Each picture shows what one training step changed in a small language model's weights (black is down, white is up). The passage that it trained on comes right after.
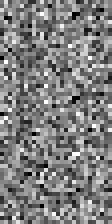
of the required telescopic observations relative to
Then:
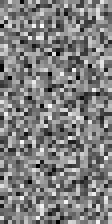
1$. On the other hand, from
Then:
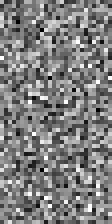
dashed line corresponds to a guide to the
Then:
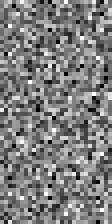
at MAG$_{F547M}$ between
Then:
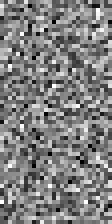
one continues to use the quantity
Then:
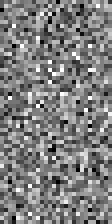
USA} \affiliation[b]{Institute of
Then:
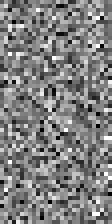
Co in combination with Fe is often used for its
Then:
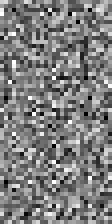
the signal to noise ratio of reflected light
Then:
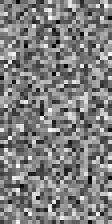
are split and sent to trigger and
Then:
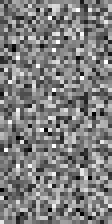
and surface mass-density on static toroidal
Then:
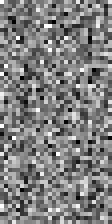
to GLM There are several proposed architectures for
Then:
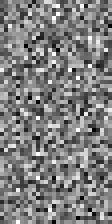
the time step was 2fs and the
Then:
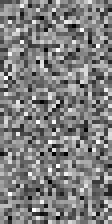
made in double precision. Also more solar terms involving
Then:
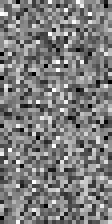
Present sensitivity, and expectation for the
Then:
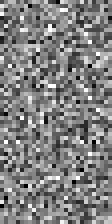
Therefore, the Poisson brackets (\ref
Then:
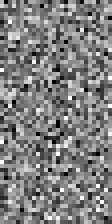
Vel `On the series Expansion
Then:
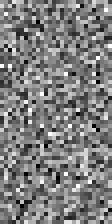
monomer. It is clear that \beqs
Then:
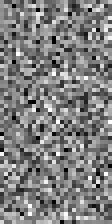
values and an upper limit at 95\% CL
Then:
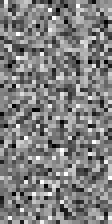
\cite{MN}, we point out two
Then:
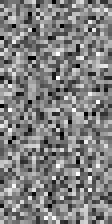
thermo-optical effects and thereby impose fundamental
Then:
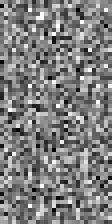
layer (see above), for example, is likely
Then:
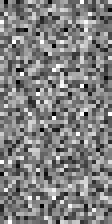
diagram (onto $xz$ plane)
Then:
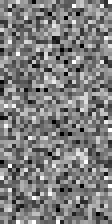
overestimate of $\alpha$ and
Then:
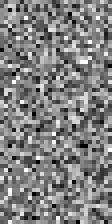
used to account for the linear magneto-resistance
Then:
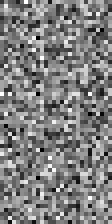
a true numerical solution for reference. In this simple
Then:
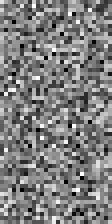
the maturity split; and the consumer
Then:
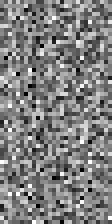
(Svestka & Cliver
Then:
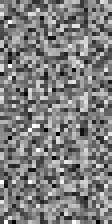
effects. Similarly, high precision data around the vector
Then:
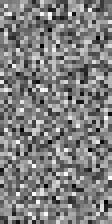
be presented at the very end. We begin by
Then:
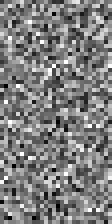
In the second strategy, we directly correct the approximation
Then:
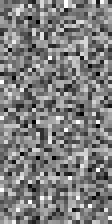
of this phase will manifest themselves in a clear
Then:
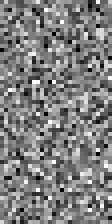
each degree interval. The considered showers are induced
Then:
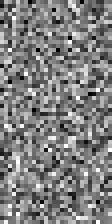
include non-linear effects, we applied a
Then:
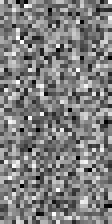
suggests that intermediate representations carry complementary structural information
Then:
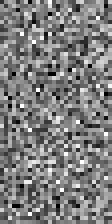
If the radial temperature drops slower than
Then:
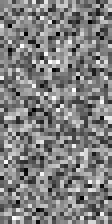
will present our HAMA with Safe
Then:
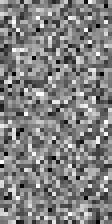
u+th}t K(t) dt
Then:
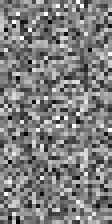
of the slab, and therefore challenges the analysis of
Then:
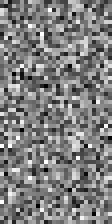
determined by observing the edge modes of the
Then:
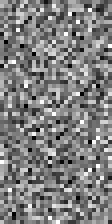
the zero-temperature result $\gamma^{\mathrm
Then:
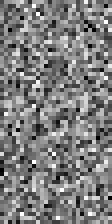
$N_{\mathrm{tx}} \times
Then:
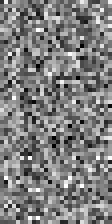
storage systems have received attention as viable
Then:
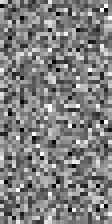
earliest VT\_R magnitudes
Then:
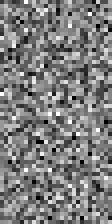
size of the dataset increases in future.
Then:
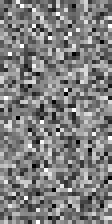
which are most important, for a given task,
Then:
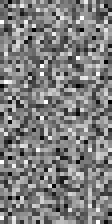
were internally consistent, yet they
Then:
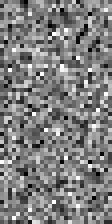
Shao} \affiliation{Department of Physics,
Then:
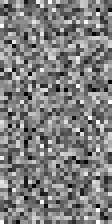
linear combinations of roots unity inside their arguments as
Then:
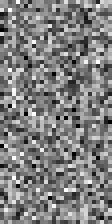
The proof of all theorems can be found in
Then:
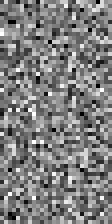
death. The attitude of
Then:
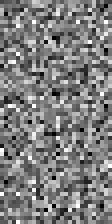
the median total and median cosmic variance at
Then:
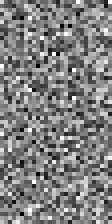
exhaustion of the initial SMFP
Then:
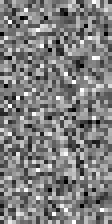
1\} \qquad \text{for all }
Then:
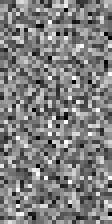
DSB and S may be defined, which
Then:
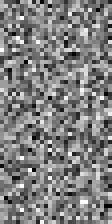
tasks that require a sequence of labels for a given
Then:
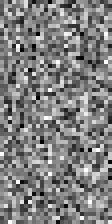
insight, we have presented a magnified view of
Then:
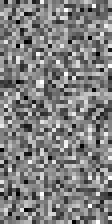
is again a part of the curvature tensor of the
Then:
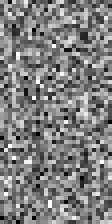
patterns, we assume the goal is to learn a
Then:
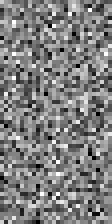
in the antiferromagnetic metal FeSn
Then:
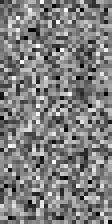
the same data) (b) Test of
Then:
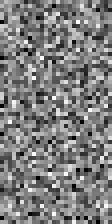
We evaluate the framework through system performance measurements, catalog
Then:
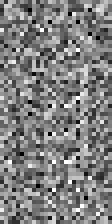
the study period regarding the individual experiences,
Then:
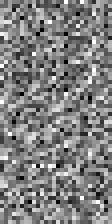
0.50$. Over the range $
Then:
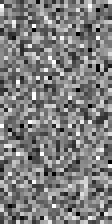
*y* directions, while the perfectly match
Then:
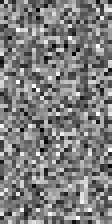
one or two outliers to check their impact
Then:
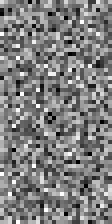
beam. As the state travels along the
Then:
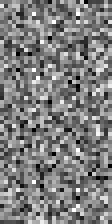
complicated classical network layers. On the other hand,
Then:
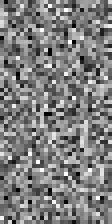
three boxes are not at the same place,
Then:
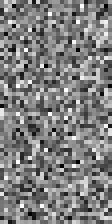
by the molecules, which enter into an excited energy
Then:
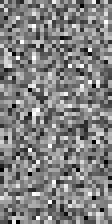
$\mathcal{G}$ (red dots).
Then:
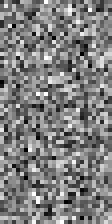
variations. From top to bottom, each panel
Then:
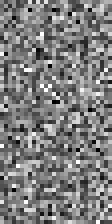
assuming the line broadening is dominated by thermal
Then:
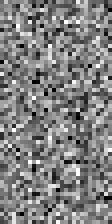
Despite its importance, only a few studies have
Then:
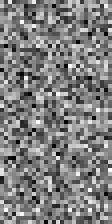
is greater (lesser) than half of the
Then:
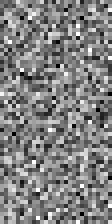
$X\times Y$, in the system of
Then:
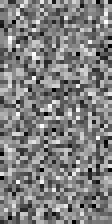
$V$ is written in terms of the
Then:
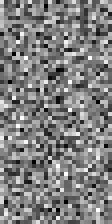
absorbing material that suppresses even the
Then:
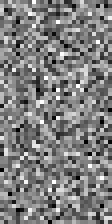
pumping field and stimulated radiation. It
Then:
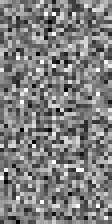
we explore the effect of chemical pressure on the
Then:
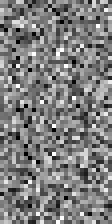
parameters of the Lagrangian are $\theta_i$
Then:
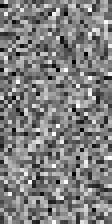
+ \frac{\lambda_\times}{2}
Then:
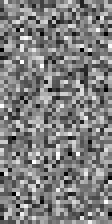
After that we selected corresponding sunspot magnetic
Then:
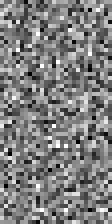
of the seed, which constitute a sampling
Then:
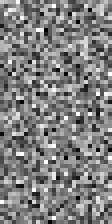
write the action for the perturbations in terms of
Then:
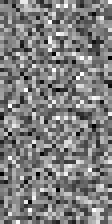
of Nuclear Physics SB RAS and
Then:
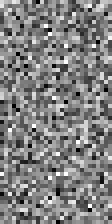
Fock space vacuum. The expression for the bulk
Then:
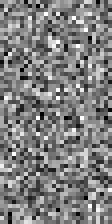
long fractures, and it looks
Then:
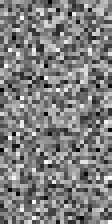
by defining the plane through the end points of three
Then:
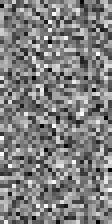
terminal velocities. Vertical lines denote uncertainty of
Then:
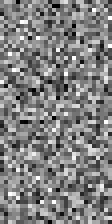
H}_S$ formed by the superpositions
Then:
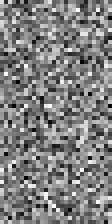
fields in a magnetogram sequence that considerably
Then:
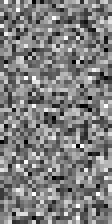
gate (HWP($\theta$)), so
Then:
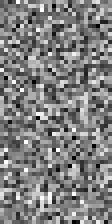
latter may be tried on data collected from a
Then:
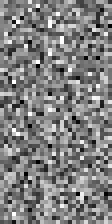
denoising diffusion {GANs},''
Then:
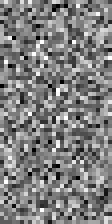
MIR pulse in the frequency span from
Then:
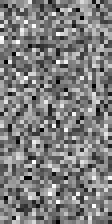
$O_2$ molecules. *Figure
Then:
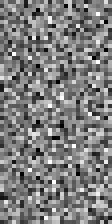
{title} {\bibinfo {title}
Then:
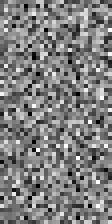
form a complete set of eigenstates of Hamiltonian
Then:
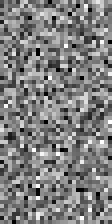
algorithm for stopping at every possible resolution. It
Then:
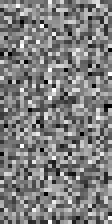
elsewhere \cite{ref1}. In
